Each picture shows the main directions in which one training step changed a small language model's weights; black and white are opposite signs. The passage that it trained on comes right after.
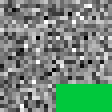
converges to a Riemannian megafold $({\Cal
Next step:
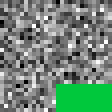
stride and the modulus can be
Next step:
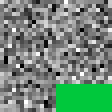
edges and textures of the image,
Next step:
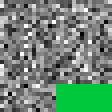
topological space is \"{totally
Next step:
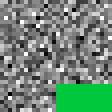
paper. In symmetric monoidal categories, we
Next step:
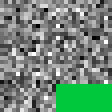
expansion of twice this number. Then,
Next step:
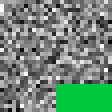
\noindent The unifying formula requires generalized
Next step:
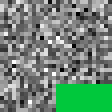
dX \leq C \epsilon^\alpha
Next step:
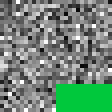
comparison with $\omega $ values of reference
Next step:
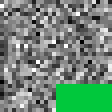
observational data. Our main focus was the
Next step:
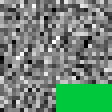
and J. Nunes, On the
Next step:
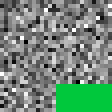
D. H. Lehmer
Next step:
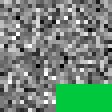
links, $L^{fr}$ and
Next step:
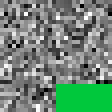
clear. If $a\ne 0$,
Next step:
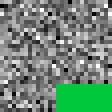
be less than that of one of its adjacent
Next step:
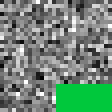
as the ``divisors of
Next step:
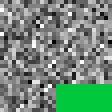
+ \delta}$. For random band matrices the
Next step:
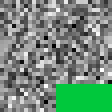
identity functor, and for any map
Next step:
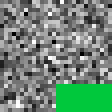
exponential in $k$, can be constructed along
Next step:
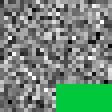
$i = m+1$, this diagram
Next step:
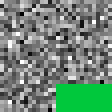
general closed formula remains an open question.
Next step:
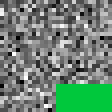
$\varphi$ is an isomorphism or an
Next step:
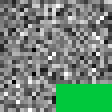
strategies for the numerical solution of the optimization
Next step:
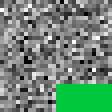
v_{l}$. Assume that $v$
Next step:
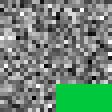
learning a hyperplane that separates, or at
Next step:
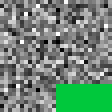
also tested adding the inequalities as
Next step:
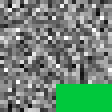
Heidelberg New York,
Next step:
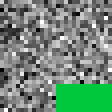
goes by means of two examples. We consider
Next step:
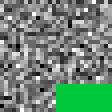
as observed above we know how to write
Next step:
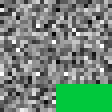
\abstract We prove existence of global in time
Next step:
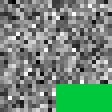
of $P_\rho'$. Let
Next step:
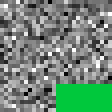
\rightarrow 0$ when $l \rightarrow
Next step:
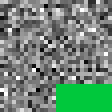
be the set of \emph{all}
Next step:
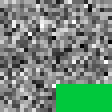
(see \cite{CB,
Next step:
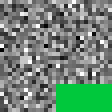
\begin{matrix} H_0
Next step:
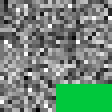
to the lower sign $-$. Then by
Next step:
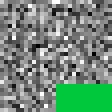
on different $\delta$ are parallelizable,
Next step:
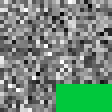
\R^d$. Under this assumption,
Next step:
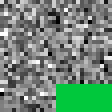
$k-1$ is performed on the
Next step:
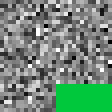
We have \begin{equation}
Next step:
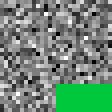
elements each of weight $(-1)^{0}
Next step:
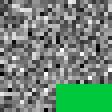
\newpage {\section{Proofs}} In
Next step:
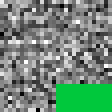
the initial control will affect the dynamics of
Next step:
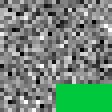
coefficients of both equations are assumed to be
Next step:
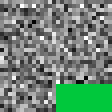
\end{equation} where we used that
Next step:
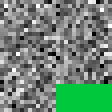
For each $\beta > 0$, characterize
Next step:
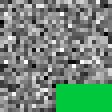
for these obstructions to vanish. In
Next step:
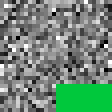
without using the inequalities in Equations
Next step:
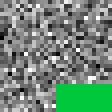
$R \subset \G$ is a
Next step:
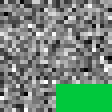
and $k$ is a positive integer.
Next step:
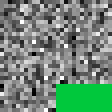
in topology via ultrafilter convergence
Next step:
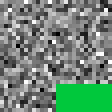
Latin hypercube sampling. We
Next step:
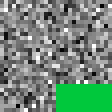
V$. \end{lemma}
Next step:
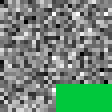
equal to~\eqref{eq:bd
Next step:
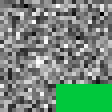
this last family have become known as
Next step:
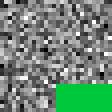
solve the pressurized cylinder problem on
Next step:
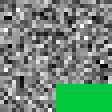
this present paper we have found out the necessary
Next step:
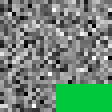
\maketitle \section{Introduction} Let
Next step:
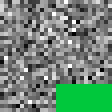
\mathcal Z(\mathcal{T}).$$
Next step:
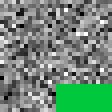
given by $(E_1,
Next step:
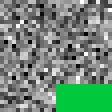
In fact, whenever possible, it is important
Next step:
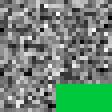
the AMG preconditioning, we also
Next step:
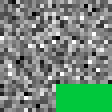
of $G$ with vertex set
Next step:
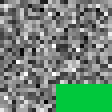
be a class of rank $\rho$, and
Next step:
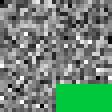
the allowed zero. It is not hard to
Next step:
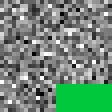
in $mod\ 2\pi$ of
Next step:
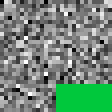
full amalgamated free product
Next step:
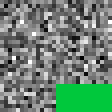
$B$ contains all blue edges present on
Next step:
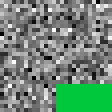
control problems are typically formalized as constrained
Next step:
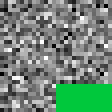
x$. Hence, to establish the desired
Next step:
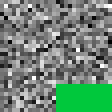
topics to Lorentzian manifolds. For
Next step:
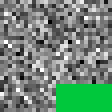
$6$-dimensional manifolds with boundary and
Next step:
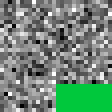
corresponding to the system $\Sigma$. As in
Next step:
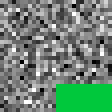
elements of some common FE space.
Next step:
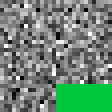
we are only interested in integer-valued polynomials
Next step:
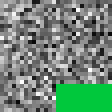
each row of $A$ separately.
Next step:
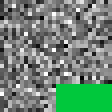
$d$-collapsible implies
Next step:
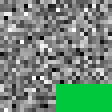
we obtain \begin{align}
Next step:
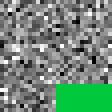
paper will be the \emph{geometric
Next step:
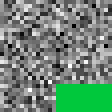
l_i + \sum s_j
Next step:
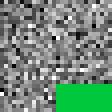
and $H_2$ are
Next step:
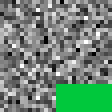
of weak equivalences. We will denote this category
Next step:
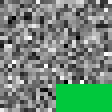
the proposed approach, we also simulate
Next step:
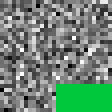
Hemisphere Publ,
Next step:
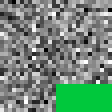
of left modules, and this may be done
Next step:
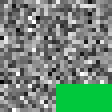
overcome this difficulty, a common strategy
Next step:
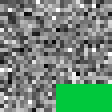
it, the {\it central projection}, and
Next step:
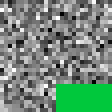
is unique and for which it will be straightforward
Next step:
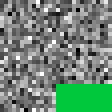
We acknowledge the support of the
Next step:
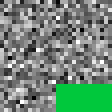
a point in $\Xi_\alpha$ and
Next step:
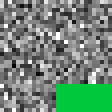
S\} \right) \] We may assume
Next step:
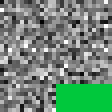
with rational coefficients, we obtain the elementary symmetric
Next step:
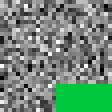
\begin{align*} \langle v ,
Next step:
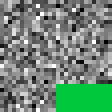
m} & \text{if
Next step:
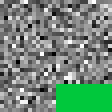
cells that cancel. $\Box$
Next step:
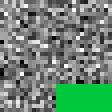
to prove now. Using the coordinate change
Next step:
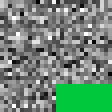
the optimal set mapping under linear cost and
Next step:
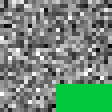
locally constant and hence ${{\mathbb
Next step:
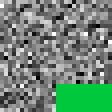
Kummer's congruences (see
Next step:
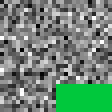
are the only semistable objects. If
